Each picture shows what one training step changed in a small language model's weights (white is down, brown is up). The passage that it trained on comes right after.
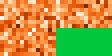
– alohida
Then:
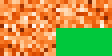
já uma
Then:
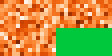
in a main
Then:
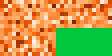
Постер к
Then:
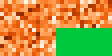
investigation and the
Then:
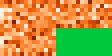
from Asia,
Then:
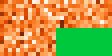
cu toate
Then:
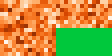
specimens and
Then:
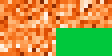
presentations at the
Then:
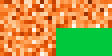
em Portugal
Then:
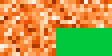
is worth
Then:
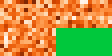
and presenting the
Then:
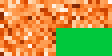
atividade é
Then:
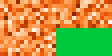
but they can
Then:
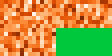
para a implementação
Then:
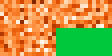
becoming a
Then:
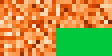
to detect
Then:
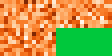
conectados ao
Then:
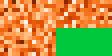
bir problemle
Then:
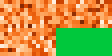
lines indicate
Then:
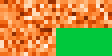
practice or
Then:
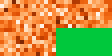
shared social
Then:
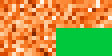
schnell und
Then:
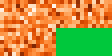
una tenda
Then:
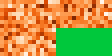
some methods.
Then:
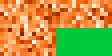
importante de
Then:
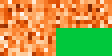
is based on
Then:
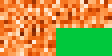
quella che
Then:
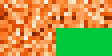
conciencia de
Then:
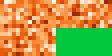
research with the design
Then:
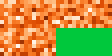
if we take
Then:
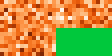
holds the
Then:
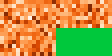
is organized as
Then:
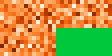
la elite
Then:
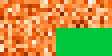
3, mayo
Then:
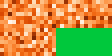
has been told
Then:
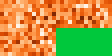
van implementatie
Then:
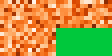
results from the
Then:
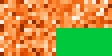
from the data to
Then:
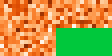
According to
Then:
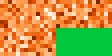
A forma da
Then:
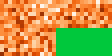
А. и
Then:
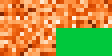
the surface
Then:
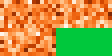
secara atas
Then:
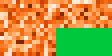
va kichik
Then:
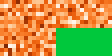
While not
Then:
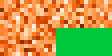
persons become
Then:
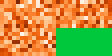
problem of
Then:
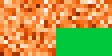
which is capable
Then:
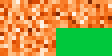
sama dengan
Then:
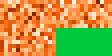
oleh para
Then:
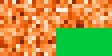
of Arts of
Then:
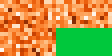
the river in
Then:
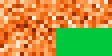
carrot and
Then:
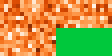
be taken into
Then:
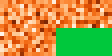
same, the
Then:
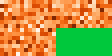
area. We
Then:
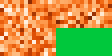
uso de
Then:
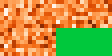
the internet
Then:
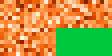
This will enable
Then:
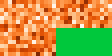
varied by
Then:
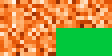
of technology
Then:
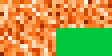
– also da
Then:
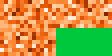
we would
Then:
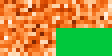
generally need to
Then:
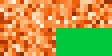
they belong to
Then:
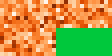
ceci est
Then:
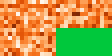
va boshka
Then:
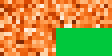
higher level of
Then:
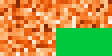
plays an
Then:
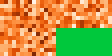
in all Figure
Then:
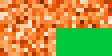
protecting the
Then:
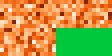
even no
